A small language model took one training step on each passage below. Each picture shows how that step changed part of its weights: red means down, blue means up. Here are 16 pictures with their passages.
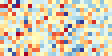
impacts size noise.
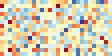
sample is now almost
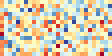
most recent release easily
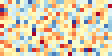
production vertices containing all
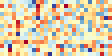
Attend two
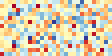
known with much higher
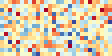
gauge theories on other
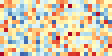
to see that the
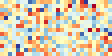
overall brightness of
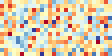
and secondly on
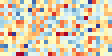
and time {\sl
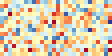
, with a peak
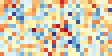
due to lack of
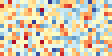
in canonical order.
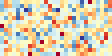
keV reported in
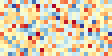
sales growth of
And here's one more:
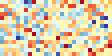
fundamental changes in the
